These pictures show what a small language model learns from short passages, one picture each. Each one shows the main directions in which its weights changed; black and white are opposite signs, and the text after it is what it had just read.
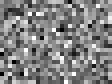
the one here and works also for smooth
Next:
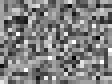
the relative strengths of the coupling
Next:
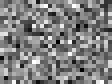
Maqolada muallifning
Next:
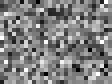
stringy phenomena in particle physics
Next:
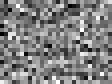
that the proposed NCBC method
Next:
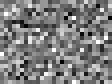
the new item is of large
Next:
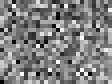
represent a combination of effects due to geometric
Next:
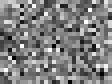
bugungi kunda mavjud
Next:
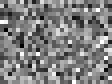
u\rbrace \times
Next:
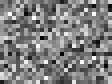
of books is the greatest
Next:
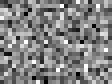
$\|$ *ab*, respectively,
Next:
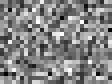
the main ingredients are
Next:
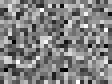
modalités de LAV variables La
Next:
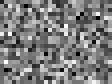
discuții contradictorii,
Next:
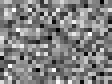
is isomorphic to a symmetric or alternating
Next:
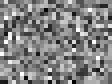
the shaded region indicates the
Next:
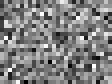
function $g(u)$ is chosen
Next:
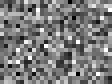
vertex in TG. We then used
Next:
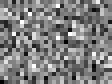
bem como o ambiente digital que
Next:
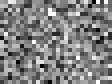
i rozważmy
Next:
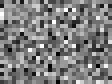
frequency resources is rigorously
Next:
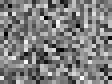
Key words: concept, concept,
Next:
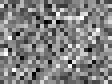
соединяются как два
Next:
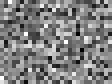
at $\PPP'$. Notice
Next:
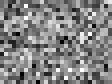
and $\Om_1$ respectively
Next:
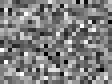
Er tritt während der
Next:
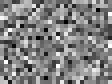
do not give new information about the asymptotic
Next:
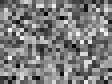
de HBM requiere una
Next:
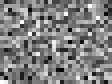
não é uniforme, com
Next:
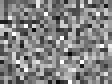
function $f_{j,i}$
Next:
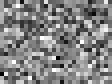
by 25nm of heavily
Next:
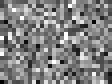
появляется информация о
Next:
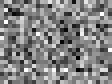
$q$-stochastic operators and
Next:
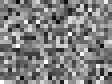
of the intersection form $$a\otimes
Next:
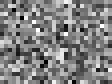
semi-norm given by
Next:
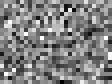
a mapping of ${\goth g}$
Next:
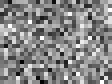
Dr. Ouadiaa
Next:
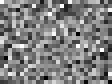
include the leading logarithmic
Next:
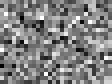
\\ \sin(\Delta\theta)
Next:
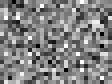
de 50 Hz. Para
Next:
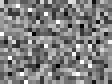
Ijodkor shaxsiyati,
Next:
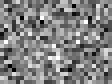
that } z^q \in
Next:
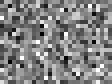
However, either adding bounds on
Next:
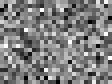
la salud de los pacientes a
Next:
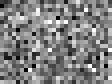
уларни жазолаган
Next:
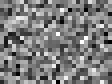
at the same positions at
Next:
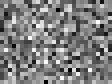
unique in the following two senses:
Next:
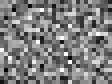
a la propia política
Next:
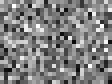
binoan, "gender"
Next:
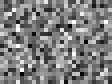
(which is far not the case without
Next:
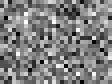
and then Theorem 2.1 yields
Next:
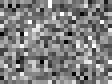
Лаврська, 9,
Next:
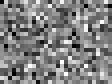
la autodeterminación
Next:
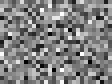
For each numerical traffic feature,
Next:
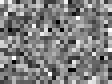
so that $Z(X)\not
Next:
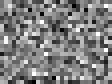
X^2_1 &\scriptstyle
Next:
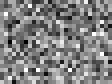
over, but we may choose to write
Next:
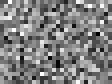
perturbation theory. Therefore, in what follows
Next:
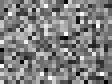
consequent last term shown in
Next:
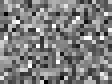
Perish, 5 ed.
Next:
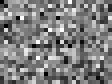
when constructing our model system. Let
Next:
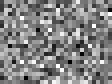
прессе образ России
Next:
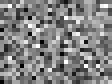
сдвинул одну из
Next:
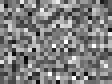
após o deferimento de
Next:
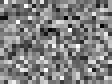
< j'$ as before, except in
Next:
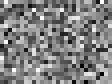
will have the sensitivity to directly search for
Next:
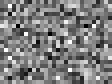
term does not appear to be able to
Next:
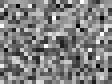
inconclusivo. Este
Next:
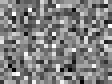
huquqiy muammolarni,
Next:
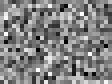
the probability that such particles escape
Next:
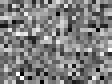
barred galaxies affects results on the
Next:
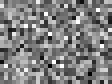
panjang. Hal ini
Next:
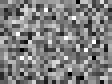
of the Solid State*
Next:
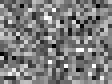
2θ | Rel. intensity |
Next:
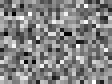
освіти. Постійно
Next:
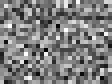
on some subset of $\Omega$ containing
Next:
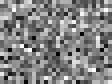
is not close to zero. In this
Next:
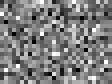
Universidade Federal de Santa
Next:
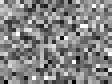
sequence of points generated by the
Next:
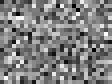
Xulosa. Ushbu
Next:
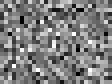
à visée analytique menée
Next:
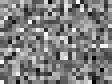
of most recent deflection
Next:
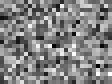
quantum magnets. This technique has
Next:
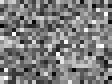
confirmed in various types of
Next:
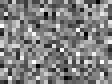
breve histórico sobre Educação
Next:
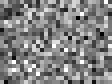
as $(1)$ for any
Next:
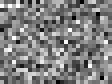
pendek. Secara
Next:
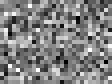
contrast, the fourth type
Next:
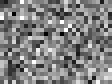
has positioned integrated sensing and
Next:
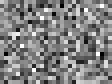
\Lambda$). This is contrary to
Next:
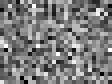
concluídos com a discussão
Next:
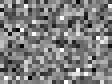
moistened sand used as
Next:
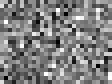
performance metrics until convergence.
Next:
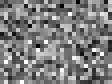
to monitor and manage active
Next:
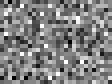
визначення сутності
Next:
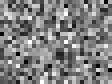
additive bias is determined by
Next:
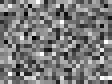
professionalism, jargon,
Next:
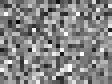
borib, bu raqam
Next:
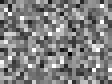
The article concludes by proposing
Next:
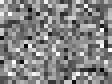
close connection between perpetuities
